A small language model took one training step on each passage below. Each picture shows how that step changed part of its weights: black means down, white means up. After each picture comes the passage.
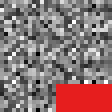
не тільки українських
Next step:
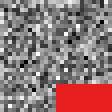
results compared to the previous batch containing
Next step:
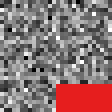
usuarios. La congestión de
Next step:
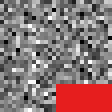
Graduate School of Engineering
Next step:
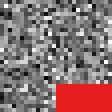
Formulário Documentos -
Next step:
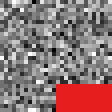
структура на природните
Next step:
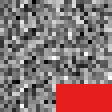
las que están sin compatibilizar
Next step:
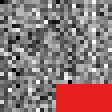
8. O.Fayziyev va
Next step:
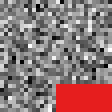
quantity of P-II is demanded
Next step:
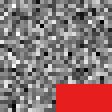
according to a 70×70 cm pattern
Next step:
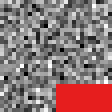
reflected light delivered to the solar cell
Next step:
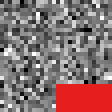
y la Lira. Fondo de
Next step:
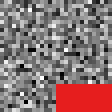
the discovery cohort and 307
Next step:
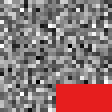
new ticket the user may follow the
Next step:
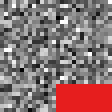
малого тестового
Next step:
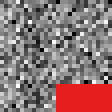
comme celle des étudiants
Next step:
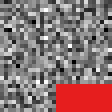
1,440 samples of that day,
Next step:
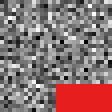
shtamlari chiziladi va
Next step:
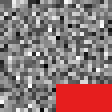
г. повысился на 3
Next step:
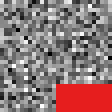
на 7-й добі досліду
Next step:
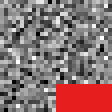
ir miškininkystės
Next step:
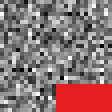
so`z tanlash va fikr
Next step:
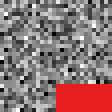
морфологик жиҳатдан
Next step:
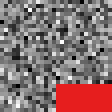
The paintings and narratives were
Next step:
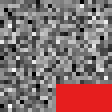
Em entrevista a agentes ligados
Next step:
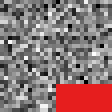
oshib bormoqda edi.
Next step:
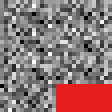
AND CHARACTERIZATION OF
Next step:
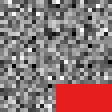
the problem of rational use of resources of
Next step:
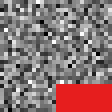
wireless sensor networks,"
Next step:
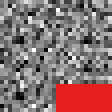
en términos de su biodiversidad por
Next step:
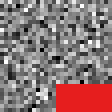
in Iran with optimized parameters as
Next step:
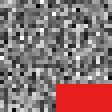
first, the detection of facial eye
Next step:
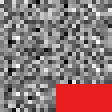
урочистим актом у
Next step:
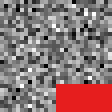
July, in which a joint demo
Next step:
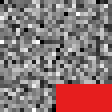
liaudies pasakojimai
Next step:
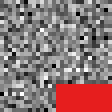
methodological assumptions, validation
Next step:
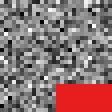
ограничение в размере
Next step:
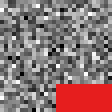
or less. This toxicity is
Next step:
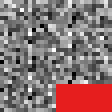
new privacy issues encountered by
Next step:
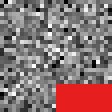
of gasoline; the Merox
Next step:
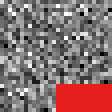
Il fatto che, da una
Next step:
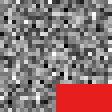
is a fuzzy partition, where
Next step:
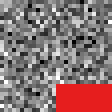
um dos principais recursos económicos da
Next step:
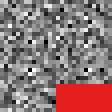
olarak, marka imajına ait
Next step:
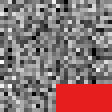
they **feel** about each ecosystem
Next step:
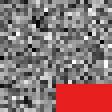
Eudossiana 18,
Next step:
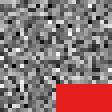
UK can be found in the report for
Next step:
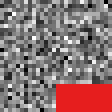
Kieu, broadly categorizing
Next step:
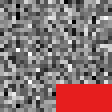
В статье раскрывается
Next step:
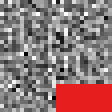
and the empirical data on game
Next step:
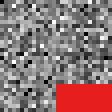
potential users of these research outputs including
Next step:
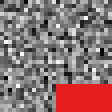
is not a randomized trial and therefore
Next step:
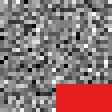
and often become disappointed by
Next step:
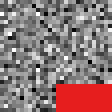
of the family bow. She is
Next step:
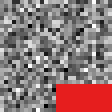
boshlash oynasida ham oldinga
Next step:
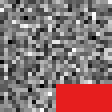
e maio de 2015 foram realizados
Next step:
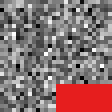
richieste più urgenti per
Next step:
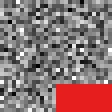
we harmonize these data for consistent analysis
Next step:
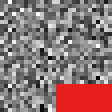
the process of evaluation of parameters of the
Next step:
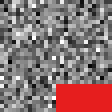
highest methane yield (481 mL
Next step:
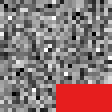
shoulder stability [22]. Generalized
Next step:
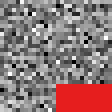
worlds through the use of systematic approach
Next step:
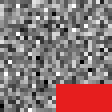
antes dábamos por supuesta
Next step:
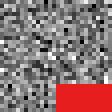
for better product quality. These testers used
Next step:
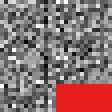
wie auch in Bild 7 und 8 in
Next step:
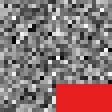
experiences and the outcome of pregnancy
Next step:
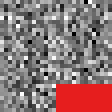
sets [19]. RESULTS AND
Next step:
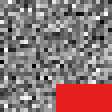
the most precisely constrained term of the
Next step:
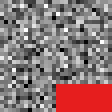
on these two linguistic data sets.
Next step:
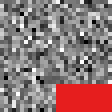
shape and numbers and their relationships with each
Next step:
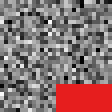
BHMS) "Asosiy
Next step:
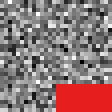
the load position at a height of
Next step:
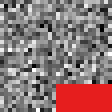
with resultant stabbing back pain
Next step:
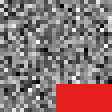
business activity and unemployed,
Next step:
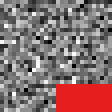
mesmo que parcial ou integral,
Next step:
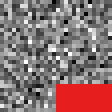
consumo de informação, bens e
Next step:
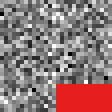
Collation & Analysis ■
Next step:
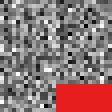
female. [9] In this study
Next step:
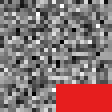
y de los errados que estaban
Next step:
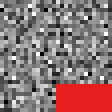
baliqlarning kislarodga
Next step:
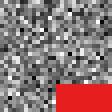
respecting human dignity and differences,
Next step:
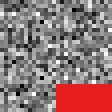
has historically been lower than that of the
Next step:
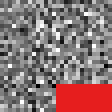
Function in Plants References
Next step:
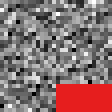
moldes positivistas nos objetos
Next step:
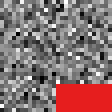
West Local Government Area,
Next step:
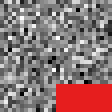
knowledge about diabetes in society.
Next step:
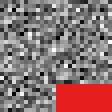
den Anwendungsfeldern
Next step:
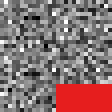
avanços dos aportes protetivos
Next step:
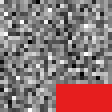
цифровых подписях в
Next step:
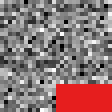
in distribution and appears to be similar to
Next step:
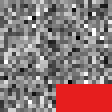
iris recognition, vein
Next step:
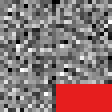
El conjunto de ciudadanos bien
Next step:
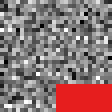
performs the same task in the
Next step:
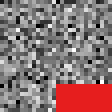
Maharashtra, India
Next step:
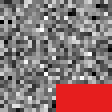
qilish yaramaydi. Ayrim
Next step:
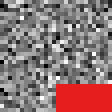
lead to various skin related disorders.
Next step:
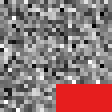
наземної маси та
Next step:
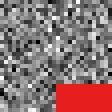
%. The basic formula of the
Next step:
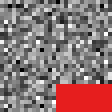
of undesired drops in Quality
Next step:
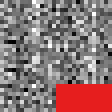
aholisining birlashuvi va
